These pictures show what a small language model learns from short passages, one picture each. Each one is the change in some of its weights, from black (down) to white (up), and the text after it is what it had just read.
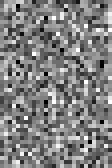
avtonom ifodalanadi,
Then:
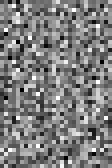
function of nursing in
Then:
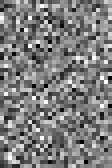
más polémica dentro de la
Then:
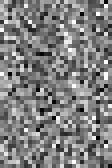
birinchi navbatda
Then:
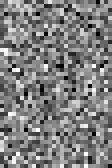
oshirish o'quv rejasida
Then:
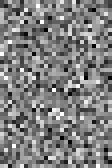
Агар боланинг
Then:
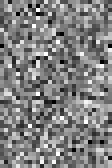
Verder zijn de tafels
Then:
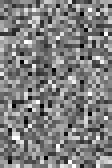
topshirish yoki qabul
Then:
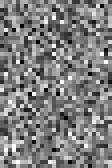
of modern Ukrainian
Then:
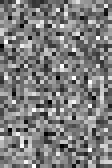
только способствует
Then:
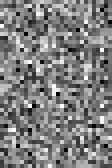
de catégorie C.
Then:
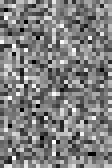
state-authority activity
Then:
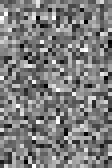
в свою чергу
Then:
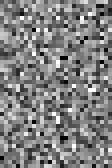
билан муносабатлари,
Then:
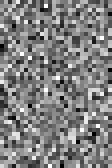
montrent que le capital
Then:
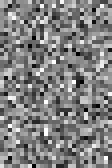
ташқари Сўх,
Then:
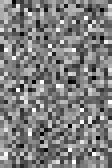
rentabiliteit veelal
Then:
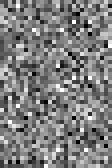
президенты М.
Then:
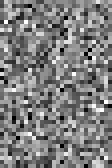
seu reconhecimento por um sistema
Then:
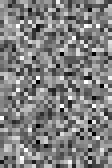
daun yang jelas,
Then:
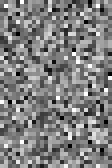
ish tajribasiga ega
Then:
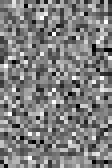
BELAS ARTES
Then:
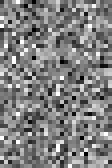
науки». Эти
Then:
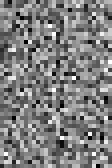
pedagogical views, which
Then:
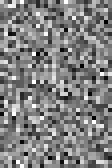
TIP DOGODKOV
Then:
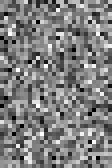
pos ++ en los tejidos
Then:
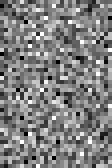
протяглося ще
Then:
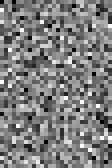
Кунжут мойи
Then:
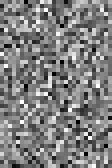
qilish bilan cheklanadi.
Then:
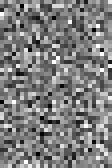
unui act normativ prin care
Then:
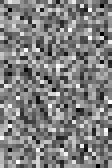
тажриба йўли билан
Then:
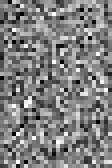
reglas de comportamiento para tomar
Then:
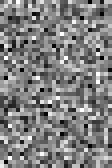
аппарате типа
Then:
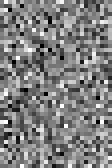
los programas escolares, para
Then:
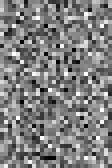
van de naamloze
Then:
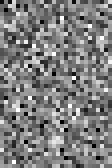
and Mathematics
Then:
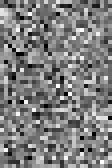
de negatividad, siendo que
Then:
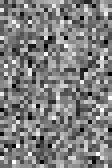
prova, nenhum
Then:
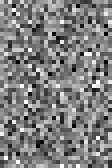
sehingga lebih
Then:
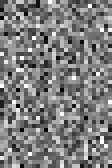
mamlakatlardan kelgan
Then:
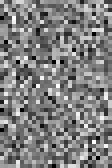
toshga eltilgan.
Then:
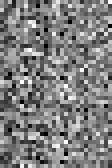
руху, його
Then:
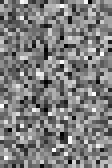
білім сапасын
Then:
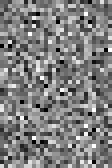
великі скупчення
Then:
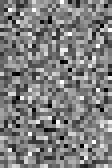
de Setembro de 2023 a
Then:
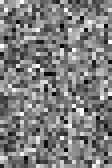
**Revista Brasileira de
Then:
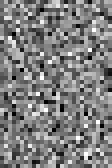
la base de los valores
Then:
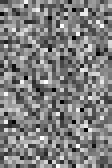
dalam arti umum adalah
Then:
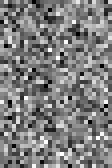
Finalmente, resulta
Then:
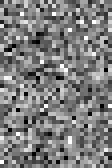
клінічно вираженого
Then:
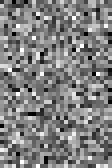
La diagnosi di un
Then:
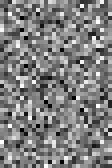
слова кар'єра,
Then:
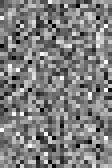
pivô de uma polêmica
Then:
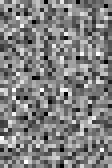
вырос в 6 раз до
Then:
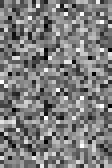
Второй мировой
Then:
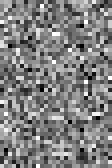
modelda tadqiqotchilarning ilmiy
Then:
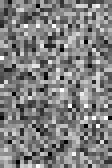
method is to consider historical,
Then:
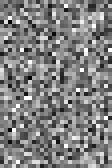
shart. Jurnalda
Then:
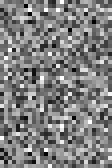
функции почек.
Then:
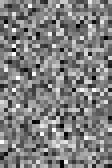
яхшилаш, уларга
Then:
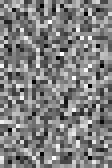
sifatida namoyon bo‘ladi.
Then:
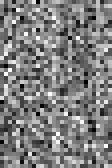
author to carry forward
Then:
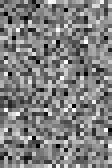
така, се чинеше
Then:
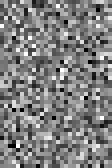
kuzatish kerak".
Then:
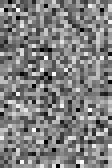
битирувчи курс
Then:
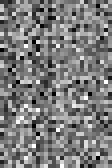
seja exposta a uma
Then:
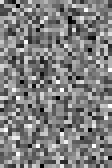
Bulus yang nampak
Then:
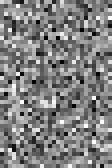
la retraite de Delley
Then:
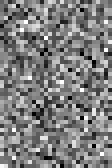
de igualdade de
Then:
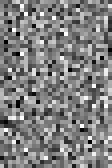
programs (Erasmus+
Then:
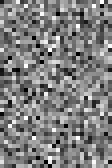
парчада сўз
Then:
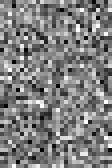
respecto a las nociones de
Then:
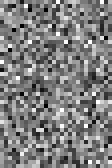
Piraí era o
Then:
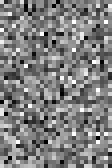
уместно дать
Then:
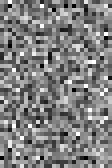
avec une recherche sans fin
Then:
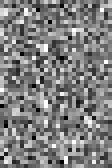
- Laserna, S.
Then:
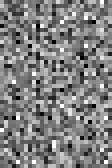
potável é necessário cerca
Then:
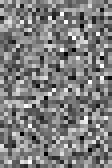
totaal gewicht
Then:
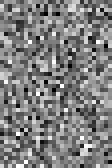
% Note de lecture :
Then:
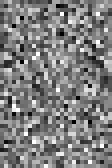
building a scientific
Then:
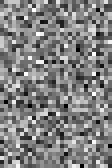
za overavanje, uz
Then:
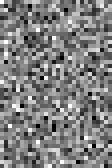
and especially the flower
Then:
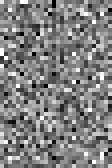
улица Амира
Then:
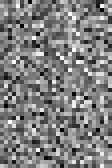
serviciile publice de
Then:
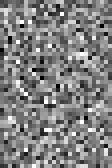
onderneming over te
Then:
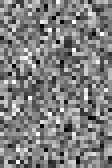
o‘tgan kengashida
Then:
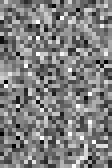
test sobre conocimientos,
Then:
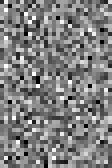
darajada yetishtirilmoqda.
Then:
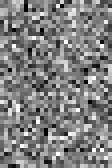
Yagona ma'lumotlar
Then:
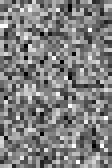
solution for the distribution
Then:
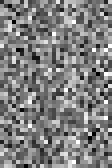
iluminación tenue, con
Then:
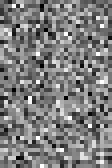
as relações de poder entre
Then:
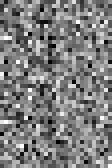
Com relação ao poluente
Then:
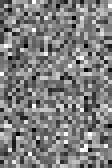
to trends in this sector
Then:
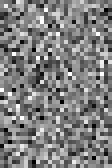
Patiño es un texto de
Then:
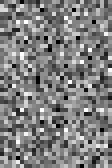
simples retiradas de um
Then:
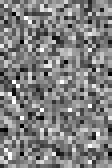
laborales como lo es el
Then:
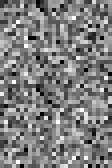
entender seus motivadores,
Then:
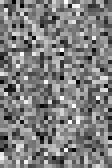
evolução tecnológica,
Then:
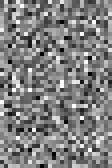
o'rganish, ularni yosh
